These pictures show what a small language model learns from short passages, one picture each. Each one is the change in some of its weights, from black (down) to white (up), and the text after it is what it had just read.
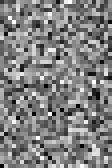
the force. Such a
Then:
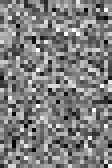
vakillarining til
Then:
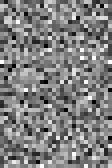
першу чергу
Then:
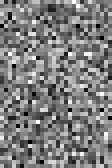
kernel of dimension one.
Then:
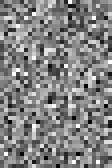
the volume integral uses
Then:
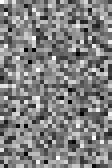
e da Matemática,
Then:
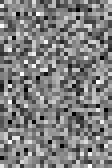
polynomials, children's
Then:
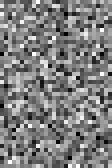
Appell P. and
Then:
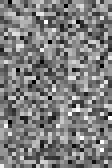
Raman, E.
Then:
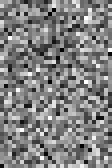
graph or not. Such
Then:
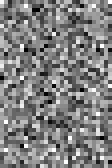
we have many more particles in
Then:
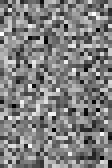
отримуємо 50
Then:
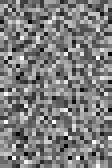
яқин бўлган
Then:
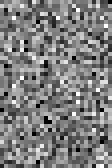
ist noch, ob das
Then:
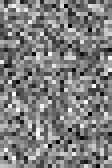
$\delta\ten I=\ten
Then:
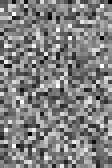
proof is an addition theorem:
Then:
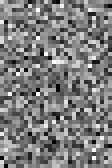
with classical weights. For
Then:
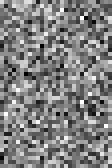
uso da tecnologia
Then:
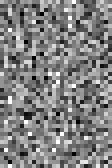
embedding $\eps_D\colon
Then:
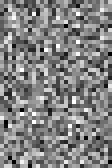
that arise when teaching
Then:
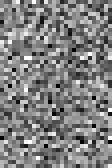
voor het examen
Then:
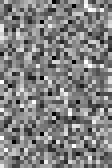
of the finitely many points,
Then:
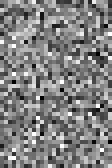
tashqari qarzning
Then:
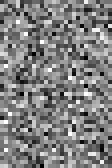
содир этган
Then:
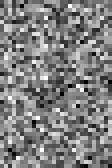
\noindent Observe that
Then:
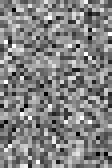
rationale Punkt $$
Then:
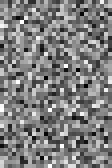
to be any union of
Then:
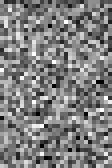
estimation, and state estimation
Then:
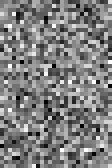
but we conjecture that they are
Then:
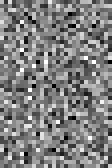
was partially supported through
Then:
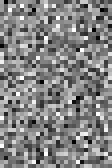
and the $u_i$
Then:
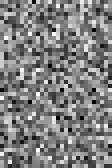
are contained within its
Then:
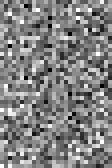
und als «ziemlich
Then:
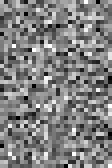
1. Булатова
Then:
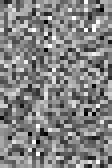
= qd \otimes_C
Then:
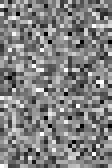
B, maka Toko
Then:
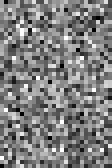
waktu angkot
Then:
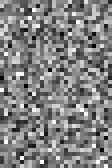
State Medical University
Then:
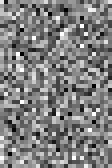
that under all unsure points,
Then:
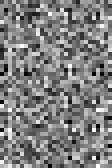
In this section, we will prove
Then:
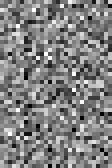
decomposition can have all terms
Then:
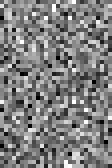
that \(\forall a\in
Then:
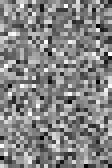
\text{all} elements in
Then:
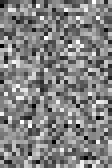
$\alpha = a$. (Note
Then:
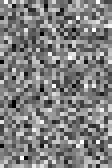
maktabgacha yoshdagi
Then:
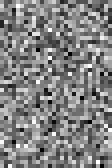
machine at the time
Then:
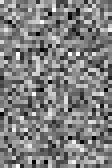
le testimonianze
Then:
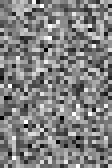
saralash GAT
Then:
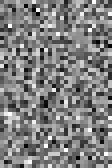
extension of a totally real
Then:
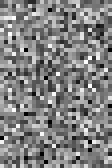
loss will come from the
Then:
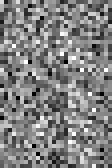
obesidade, que podem
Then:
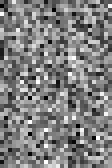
são as adotadas
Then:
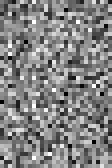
Based on the elementary
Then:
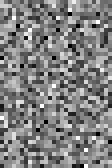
MRC Unit The
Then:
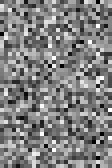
ҳаётда ўз
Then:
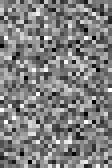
if $\de$ is symmetric and
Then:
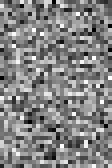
iar receptorul
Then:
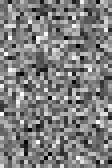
(ii). It follows from
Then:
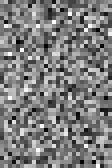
long as we are prior to
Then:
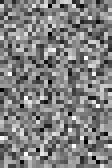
the profinite fundamental group by
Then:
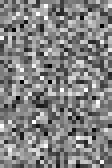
directes de l'heure
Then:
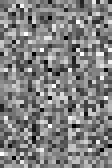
Muslim World //
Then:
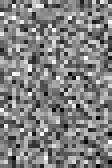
2. Mok CC,
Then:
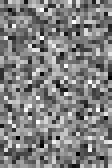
tadbiiq etish
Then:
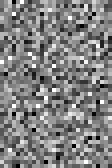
ko'pini tashkil
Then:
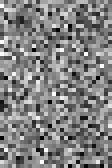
\ge n_1$ such
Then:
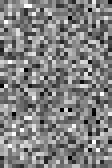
resistance tensor are
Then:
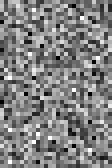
na capacitação e
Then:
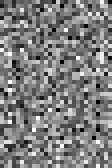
circle, $3\varepsilon
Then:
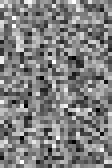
de artikelen van
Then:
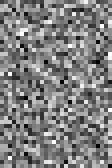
кейин рўй
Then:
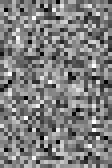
an antiviral with
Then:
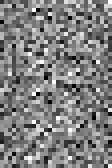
bir necha martalab
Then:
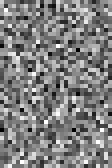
block is $n$ and
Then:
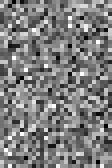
the $n-th$
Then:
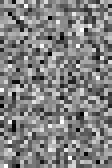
sangat cocok
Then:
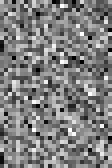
medio posterior al
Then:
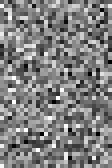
in the literature. This work
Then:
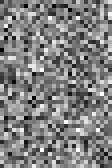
Marques (2017) define o
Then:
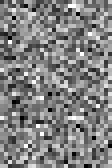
where the two cliques correspond
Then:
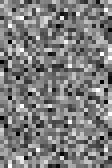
%\medskip %\noindent
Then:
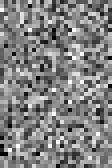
each couple of states T
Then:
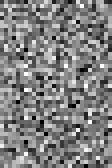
hyperbolic diffeomorphisms
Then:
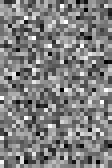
be equipped with the order
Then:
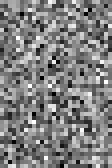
obviously involve the
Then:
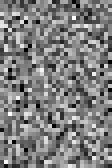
dimensions may be difficult
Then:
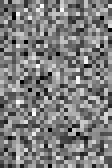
Aangaande deze
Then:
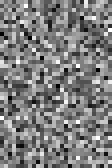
length of "order 3" is
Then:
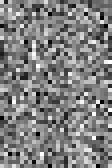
conditions were proposed to ensure
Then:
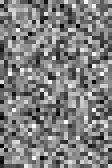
mão, então ele
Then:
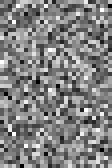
the graph model is closely
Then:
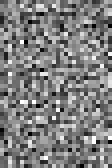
+1 \right) \exp
